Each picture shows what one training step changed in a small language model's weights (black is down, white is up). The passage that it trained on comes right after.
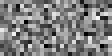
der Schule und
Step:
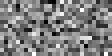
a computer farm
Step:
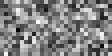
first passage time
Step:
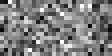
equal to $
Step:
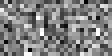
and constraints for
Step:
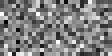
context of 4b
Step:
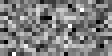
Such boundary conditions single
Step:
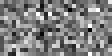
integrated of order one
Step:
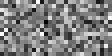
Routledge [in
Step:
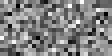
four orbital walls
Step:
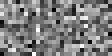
tuning the model
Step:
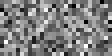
secado, lo que
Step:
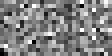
cannot perform the
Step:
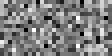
хуже» и
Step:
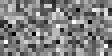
the Correlated
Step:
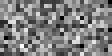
the very plausible
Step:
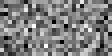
above. To get
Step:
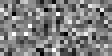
10~s segment
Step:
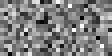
above. The trion
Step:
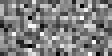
defined by the parameters in
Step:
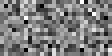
challenge to
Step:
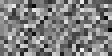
literature. Other results
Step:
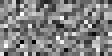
topology and provide the
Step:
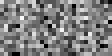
haben nicht
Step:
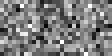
mentioned in it
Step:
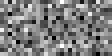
improved service
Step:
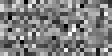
only all Students
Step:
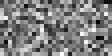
out of plane stress
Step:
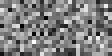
their fast food
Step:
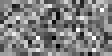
una racionalidad que
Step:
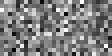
major limiting factor
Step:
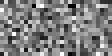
produce narrow
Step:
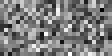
all” parameter that
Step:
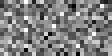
ezt most
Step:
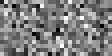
results of valve disc
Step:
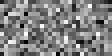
it can tell which
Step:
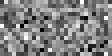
The excerpts
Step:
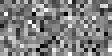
technique similar to the
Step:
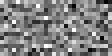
a coleta de
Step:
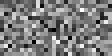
While many
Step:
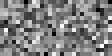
store on address
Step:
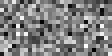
proportion found it
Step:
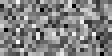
was reported. Author
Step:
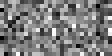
accretion rate resulting
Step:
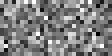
expansion of
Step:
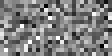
todos os
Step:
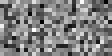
zullen er
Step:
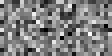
Fungicide +
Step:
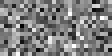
modified rate method is
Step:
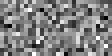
against the normative
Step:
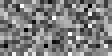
inductively coupled
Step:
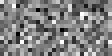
baby's growth
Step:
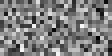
over this link and
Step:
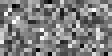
de campo e
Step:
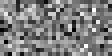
other structural variables such
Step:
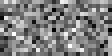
acuerdo con el
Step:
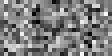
moderate and large
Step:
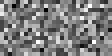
given that at the very
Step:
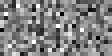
column density correlates with
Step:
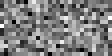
result of overturning
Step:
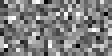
entanglement of formation
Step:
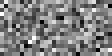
Answers %
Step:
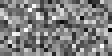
of the rings.
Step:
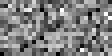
on the substrate
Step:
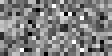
than soil, which
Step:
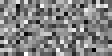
рамз. –
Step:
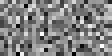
был Н.
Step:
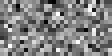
a standard unit of measurement
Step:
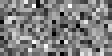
represents a space flow
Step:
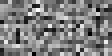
free surfaces
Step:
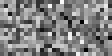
best performing.
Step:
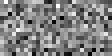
da dor pela
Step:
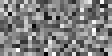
who suggest an age
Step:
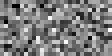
religion and
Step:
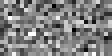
decision-making problem
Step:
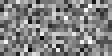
мая, с.
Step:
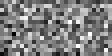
we introduced the AI
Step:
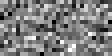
existência de um
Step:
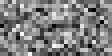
in the species'
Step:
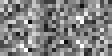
menos que o
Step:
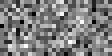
data where diseases
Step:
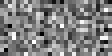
with a black
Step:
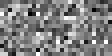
regularity of limit
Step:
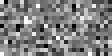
buried deep
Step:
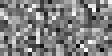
of the nearest
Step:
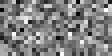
cosmological signal were
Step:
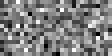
cliques em
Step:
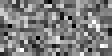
such as graphite
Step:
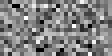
1a shows the
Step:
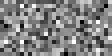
can be thought
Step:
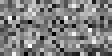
Щоб не
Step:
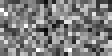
the electronic and
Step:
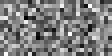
video at the
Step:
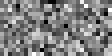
a comparability with previous
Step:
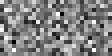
Adults: Results
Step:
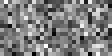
students to society,
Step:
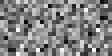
jarak antara
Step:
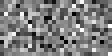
marcou o
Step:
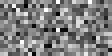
mecanismo de
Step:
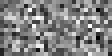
\& {van de
